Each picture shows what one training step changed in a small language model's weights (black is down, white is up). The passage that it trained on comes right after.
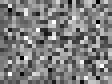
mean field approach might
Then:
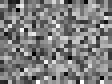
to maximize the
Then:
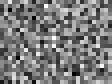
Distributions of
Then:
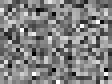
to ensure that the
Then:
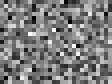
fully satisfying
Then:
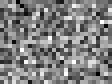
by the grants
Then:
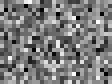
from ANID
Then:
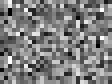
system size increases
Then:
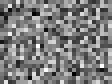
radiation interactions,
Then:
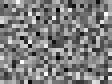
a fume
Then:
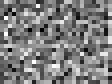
factors that cause the
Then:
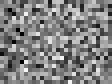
strategies are still
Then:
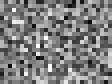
One of the problems
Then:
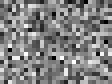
to move the complete
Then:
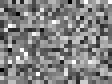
the radiation pattern becomes
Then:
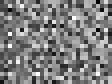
wave field as
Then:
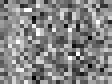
steroid &
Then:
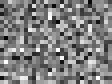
enable the internal and
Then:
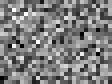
we show how the
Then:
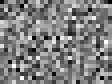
a_n connected
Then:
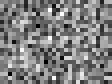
by Research on
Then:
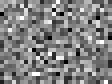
Å was added
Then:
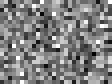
cast vote
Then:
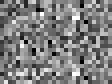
range, but at
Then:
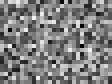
having realistic estimates
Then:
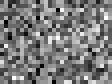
aware of developing
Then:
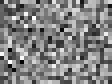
management decisions, the
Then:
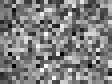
all members. -
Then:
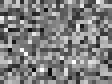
the signal amplitude
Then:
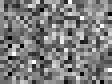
impinging upon
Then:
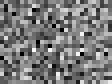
from observations with a
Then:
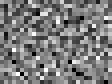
of light passing
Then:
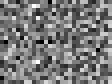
study those hadronic
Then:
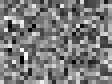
the pollution of
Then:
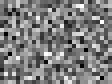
indicating ``continuous group
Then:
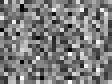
weakly with
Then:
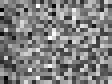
digital transformation in
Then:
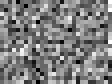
be tested on the
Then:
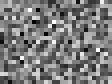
patient showed initial
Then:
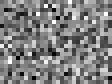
TPs. All
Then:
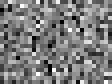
composed from 100
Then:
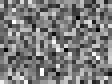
density of the
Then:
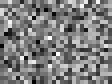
to point out that
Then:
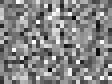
EWs for
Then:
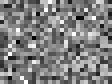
the corresponding radii
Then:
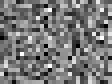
pockets nor
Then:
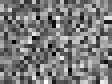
from this research.
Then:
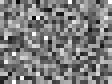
continuous blood clot
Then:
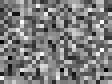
in dispersive
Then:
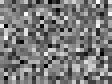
stimulate further investigation
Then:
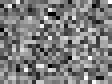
with Maxwell theory
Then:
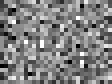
economy and market
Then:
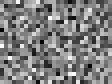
BB was
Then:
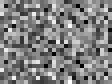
subsolar metallicity
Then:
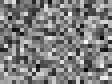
became clear that
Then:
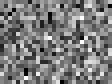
point cloud. The
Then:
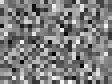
is larger than
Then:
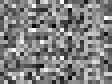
of age, and
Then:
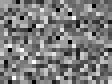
of interest All the
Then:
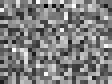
expression of the metric
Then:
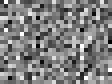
send a
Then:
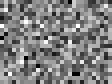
in phase (as
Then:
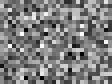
in linear time.
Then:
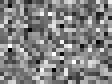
constrain the space
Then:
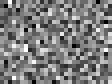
of resonant frequency
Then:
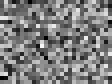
enhances the
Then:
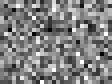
rate risk (Model
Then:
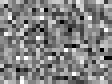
$\Phi$ is
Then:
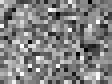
(Day &
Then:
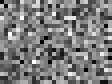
social VR platform
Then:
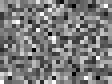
increase the value of
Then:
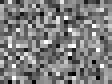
applications of RE,
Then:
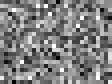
²Department of
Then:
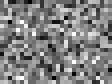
the number of the
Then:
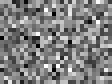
in quantum computers
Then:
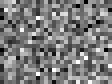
after 44 cases,
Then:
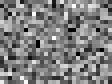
the {\it
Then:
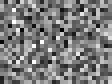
results of the measurements
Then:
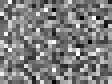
0$) it indicates
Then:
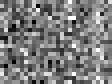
the LORD
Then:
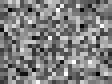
with the electronic structure
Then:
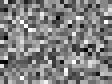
and the fair and
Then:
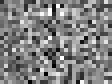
in depth by several
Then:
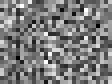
Europe has been
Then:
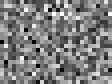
(Figure 20
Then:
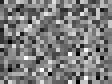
molecular transitions,
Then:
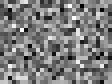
conditions optimal for the
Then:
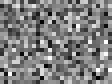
other low-energy
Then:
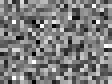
of lattice sites)
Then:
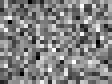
only the action is
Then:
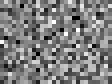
similar procedure is followed
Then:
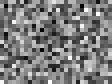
used also for
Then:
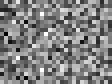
and natural color losses
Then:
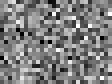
Pattern with
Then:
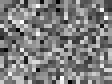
visual character of the
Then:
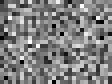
crude drug and
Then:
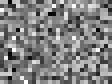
the form of
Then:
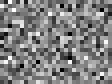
a proxy of
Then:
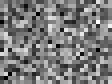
providing information on the
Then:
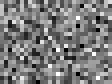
on top of the
